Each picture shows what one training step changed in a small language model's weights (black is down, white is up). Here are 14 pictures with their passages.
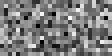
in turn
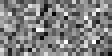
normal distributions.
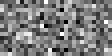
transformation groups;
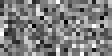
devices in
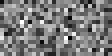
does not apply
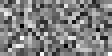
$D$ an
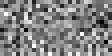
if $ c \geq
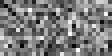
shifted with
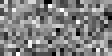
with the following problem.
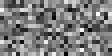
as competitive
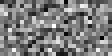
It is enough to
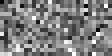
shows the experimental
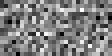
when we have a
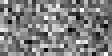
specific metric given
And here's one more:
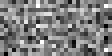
forma %
